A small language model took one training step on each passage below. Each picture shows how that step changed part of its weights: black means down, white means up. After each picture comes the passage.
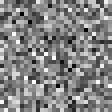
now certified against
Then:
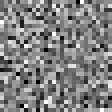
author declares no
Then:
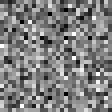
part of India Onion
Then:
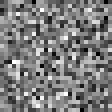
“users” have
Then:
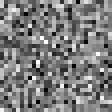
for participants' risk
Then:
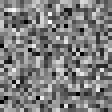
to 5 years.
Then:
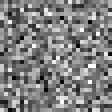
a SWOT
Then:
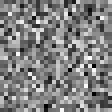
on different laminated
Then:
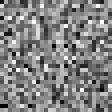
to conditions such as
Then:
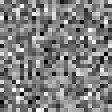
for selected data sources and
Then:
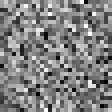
in the space belonging
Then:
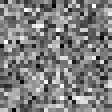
and the querying
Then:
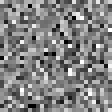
differentiation of
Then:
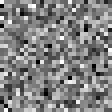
No Overall
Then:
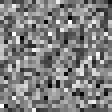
different lepton
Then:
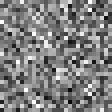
the features already identified from
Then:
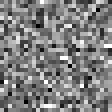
ones, it is
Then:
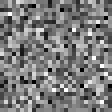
in Turkey increased from
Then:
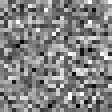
and duplicate
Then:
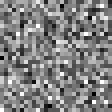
the underground cable
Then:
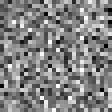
food markets of
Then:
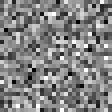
College and
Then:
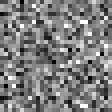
8. For all
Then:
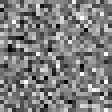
increase in motor
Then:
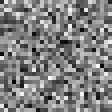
Botswana that
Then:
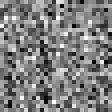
the MIN shows the
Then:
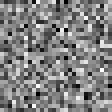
components for the two forms
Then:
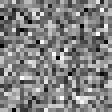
and weighed.
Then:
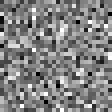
organization manifest as
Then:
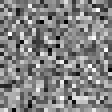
and backcross
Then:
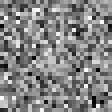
that can be used to
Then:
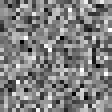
Trieste, Italy
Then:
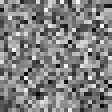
adapted to the resource
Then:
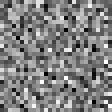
in relation to the
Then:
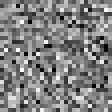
harm the economy but rather
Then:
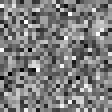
hyperemic and
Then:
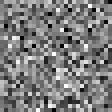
the economic growth,
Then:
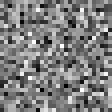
at the Department of
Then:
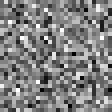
QRS duration
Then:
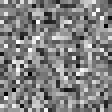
data collected was used
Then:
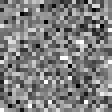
joined, it
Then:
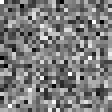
the Abisko
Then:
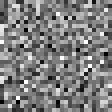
methods sharing second-order
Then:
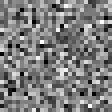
a virological
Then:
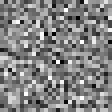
needs deletion,
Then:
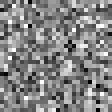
exploiting a monitor
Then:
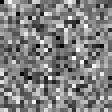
that educational robots can
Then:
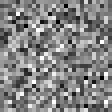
may not be able to
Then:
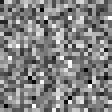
as a different tissue
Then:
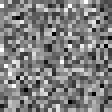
these connections differ
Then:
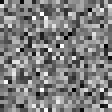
they were of the
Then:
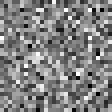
feature is implemented using
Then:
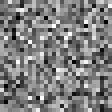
the enterprise.
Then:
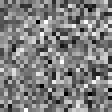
Due to modernization
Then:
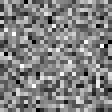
HF (high
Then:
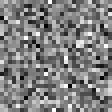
band existing at 3
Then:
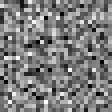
Confinement is
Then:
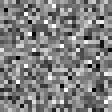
Network modelling:
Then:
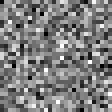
a good agreement between the
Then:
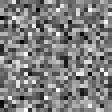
grid_id =
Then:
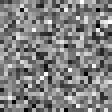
High Technical
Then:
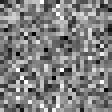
since the early scientific
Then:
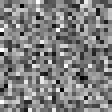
with the classroom
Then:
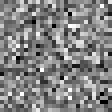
task difficulties.
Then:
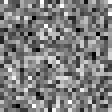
s_k called the
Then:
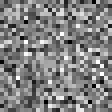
marketing principles, brand
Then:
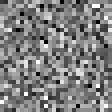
licensed frequency
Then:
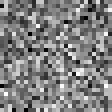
recreational and
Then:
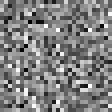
media based on the period
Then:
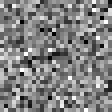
Alcohol use
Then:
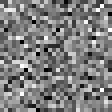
Bacterial cultures
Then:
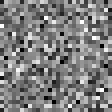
ascending order in
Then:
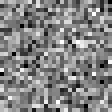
and three trained
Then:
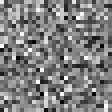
research fields.
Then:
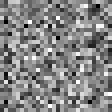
SECTION OF
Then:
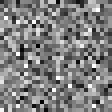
more than 60 percentage of
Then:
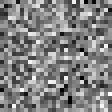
will investigate possible technologies
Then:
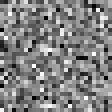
the ICT and how
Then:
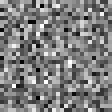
of development. This increases
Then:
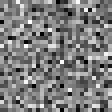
they have no life .
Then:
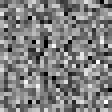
using MEA and
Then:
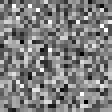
of Education determines
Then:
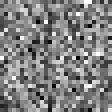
answer the following
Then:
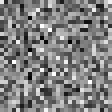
of Pinedo,
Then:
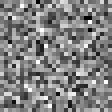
model that is conditioned
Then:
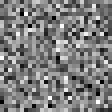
the phenomenon
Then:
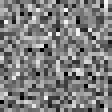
minorities throughout
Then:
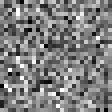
Management Controller
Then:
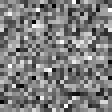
delivering knowledge.
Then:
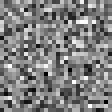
patient care due to increased
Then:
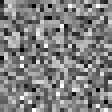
without changing their
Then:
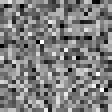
information of the respondents.
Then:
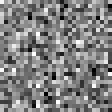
profile detection to
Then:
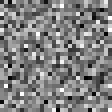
sensitive to the people
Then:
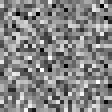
Distribution of
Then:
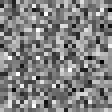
with a lookback
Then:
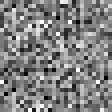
method, but it was
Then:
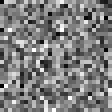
of the plant of this
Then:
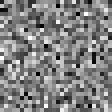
we can analyse not
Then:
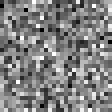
on Radio
